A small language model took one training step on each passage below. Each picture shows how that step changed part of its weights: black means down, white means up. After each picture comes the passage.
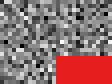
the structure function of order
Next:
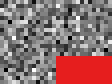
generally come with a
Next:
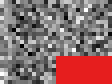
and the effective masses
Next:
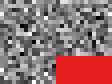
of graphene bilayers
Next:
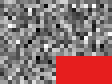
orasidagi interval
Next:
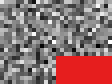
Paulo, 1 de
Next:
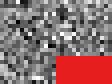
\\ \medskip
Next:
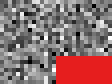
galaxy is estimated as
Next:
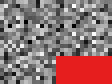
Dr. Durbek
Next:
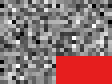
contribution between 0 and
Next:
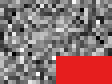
$J$ is changed
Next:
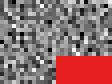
relative phase within a given
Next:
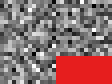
and transverse pressure at the
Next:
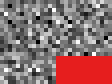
phase to 0. For the
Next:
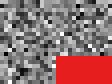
bands are shifted
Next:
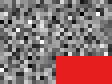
antara sinar
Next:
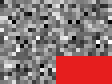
methodology of performing independent
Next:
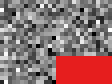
$J$ increases.
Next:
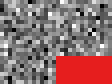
we hroniki
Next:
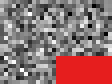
endereçar a
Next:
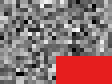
consolidado el
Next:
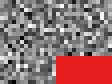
are in audio
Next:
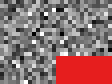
ya abandonadas).
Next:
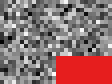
so‘zlar bolalar
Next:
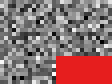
derive the scaling
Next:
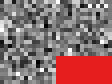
value of $\Delta$ in
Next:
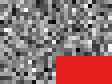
dasar yang menjadi
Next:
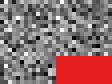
controlul asupra
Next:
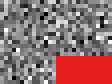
number of 1's,
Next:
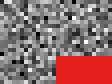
the position of the
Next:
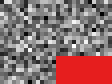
the solution of the differential
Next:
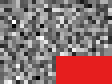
where \begin{eqnarray}
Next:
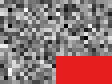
grande importância
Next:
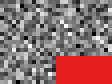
as \begin{align}
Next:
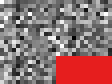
estes podem ser
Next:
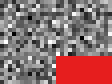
в экономиках
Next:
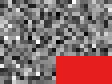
due to its much lower
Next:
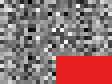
feature extraction, a
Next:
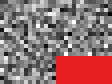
the de Donder
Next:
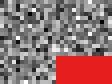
И ЕГО
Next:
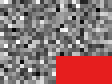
the sodium
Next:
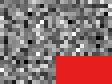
function and the marginal
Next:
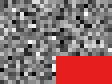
galaxy sample $n$
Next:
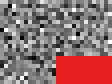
a parametric continuum model
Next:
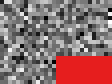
the radius of the circle
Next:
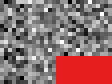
& NS-NS
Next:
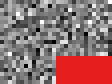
(голова) та
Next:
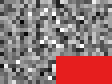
an assessment of the
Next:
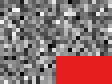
ground truth values are
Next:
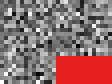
the X-ray lines are
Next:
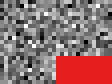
son aquellos que
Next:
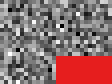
across the six-item
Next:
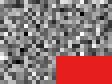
de estudio. En sus
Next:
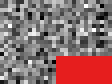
этой страны
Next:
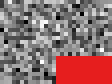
be candidates of such a
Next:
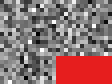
The splitting and
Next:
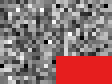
olishning ushbu
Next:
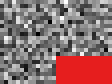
all of the filter's
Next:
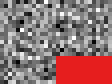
dengan berbagai hal
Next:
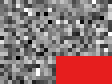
civil law relations
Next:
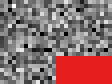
which yields the following spectrum
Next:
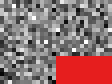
to become familiar with
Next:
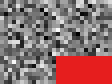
reflectors such as a
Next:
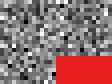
barreras individuales
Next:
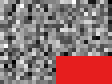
Einbindung der
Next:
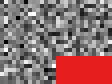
relation it is possible to
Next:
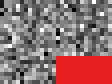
motion will convert some
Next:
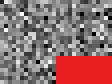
the rate. The parity
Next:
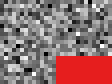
lozim? -
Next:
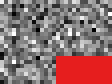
with the western
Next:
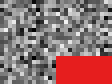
final, segundo a
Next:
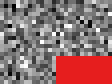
cause heat loss and
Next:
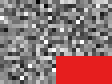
forme "forte
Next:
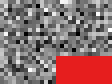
blankets, and
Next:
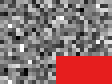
future direction of observations
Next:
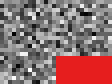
parts then gives the
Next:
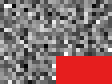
the qubit and field states
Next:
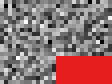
maximally entangled
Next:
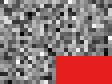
der SHP für
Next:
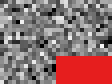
role of spatial
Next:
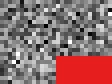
= 1$, and each local
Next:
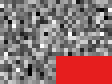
\langle m;1
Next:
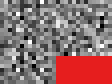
number of $m\ll
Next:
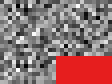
T. Uda,
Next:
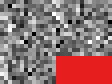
taking a window
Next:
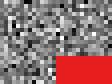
registrar os bens
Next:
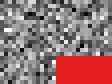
zarur ashyo
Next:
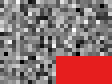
we can extract mean
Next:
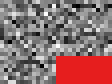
term ``path'' is
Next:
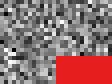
spectrum and variability characteristic
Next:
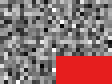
can help to
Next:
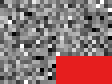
new physics. Recent
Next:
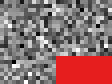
function \begin{equation}
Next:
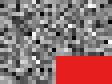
и литературы
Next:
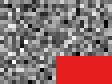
to note that the
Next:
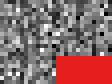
(a minimum)
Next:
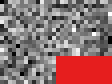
that unit commitment has
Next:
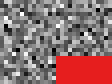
both directions in the
